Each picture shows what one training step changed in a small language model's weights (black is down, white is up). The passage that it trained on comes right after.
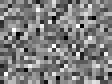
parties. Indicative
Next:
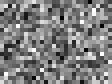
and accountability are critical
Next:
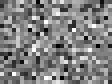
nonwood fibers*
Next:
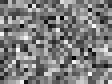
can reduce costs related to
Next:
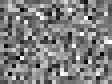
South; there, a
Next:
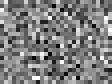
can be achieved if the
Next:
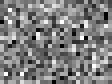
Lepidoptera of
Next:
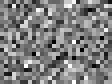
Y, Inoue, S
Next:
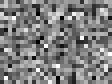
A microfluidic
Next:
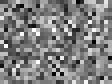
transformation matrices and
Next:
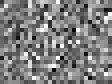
should be noted that the market
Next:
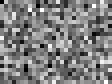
you pay? 4.0
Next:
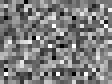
Introduction The lack
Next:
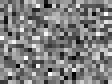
A machine or process that
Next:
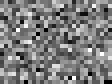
by free radicals
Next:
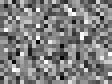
DER WALT,
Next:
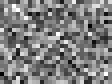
control (a, b,
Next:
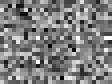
it shows that the storage
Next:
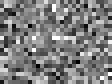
mm). Genitalia
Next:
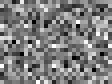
target host. From
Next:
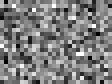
following: –We should process
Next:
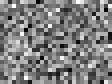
Smith (*loc.
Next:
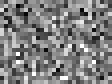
methods of cognition:
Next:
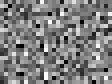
rightly mentioned
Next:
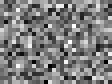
and newest experience in the world
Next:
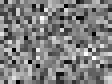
(2014) was represented
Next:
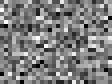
loading (< 6mm
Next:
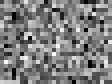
Noon Altitude
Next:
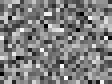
there are also those who work as
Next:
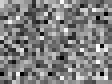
cases (paired
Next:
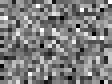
F & Gale, D
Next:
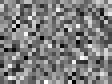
the appendix for
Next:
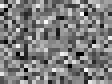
was obtained from all individual participants
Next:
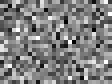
sale, and distribution of the
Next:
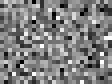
user using Occluded
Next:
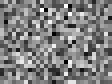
needs and it aims to
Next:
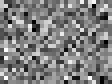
are very valuable and
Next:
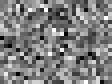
solving. *Social
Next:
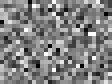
to their learning styles
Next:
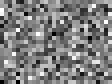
explore functional feeds
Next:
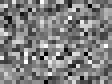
an advantage for the
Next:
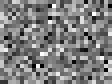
everything into good or
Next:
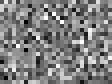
pointed to the location
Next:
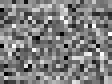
Nithi County on
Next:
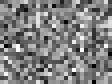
size and 18 protostellar
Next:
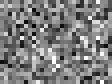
the activities enable the participants
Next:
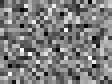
exist in Africa
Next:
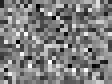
in a human subject study to
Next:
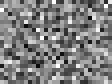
of curvature:**
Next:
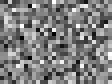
Infinity Diode
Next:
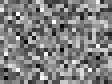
of our study. The results show
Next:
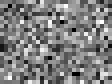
right, if you look
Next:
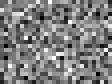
P., Meuli,
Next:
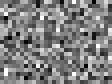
through exploration into the
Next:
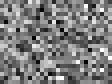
bivariate statistics
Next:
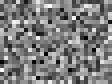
0.05 was adopted as
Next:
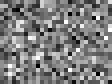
flower, growth, development
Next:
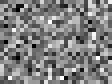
system that processes the request and
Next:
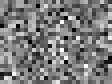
high degradation because of
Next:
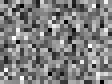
tasks for all types
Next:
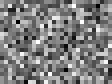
else, Case
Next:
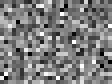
[3]. This study investigates
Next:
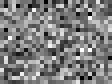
the Department of
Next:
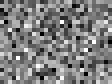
local government areas in Rivers
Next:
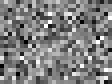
A general approach to performing a
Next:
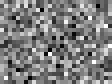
art. All his
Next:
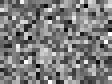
Cross-cutting activities
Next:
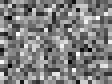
to CONACyT
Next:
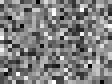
Technological — The
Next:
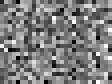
2% at least.
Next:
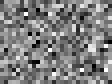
and butter are one of the
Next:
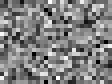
scene: pork sour
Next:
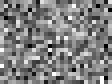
past publications and experimental
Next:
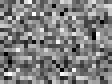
of stomata cells in the
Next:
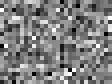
learning can be made meaningful
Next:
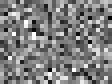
the deformation-kernel
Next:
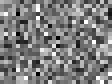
Conclusions In this work
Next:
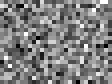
coverage for adjusting
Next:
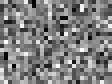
Moscow [7],
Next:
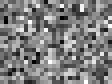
Machine Elements,
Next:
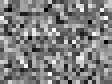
without damage to the
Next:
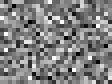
energy content contained in the
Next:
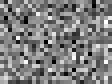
vice versa.
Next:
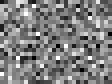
the studied samples from the
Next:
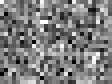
the early detection of
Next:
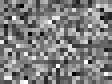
non-linear shear
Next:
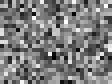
the analysis of a research data
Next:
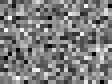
capital (IC) along
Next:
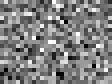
as in the case of quick
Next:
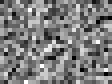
increase in work of fracture
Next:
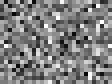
a rhombus
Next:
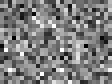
the algorithm enhances
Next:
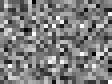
proposed our technology for use in real
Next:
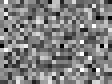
ungraded organic
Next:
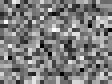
vibration response in all
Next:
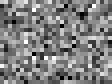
on the eradication of
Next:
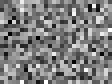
(2008), the results shows
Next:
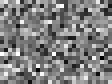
for Japanese
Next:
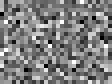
followed by condoms
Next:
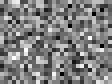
its molybdenum
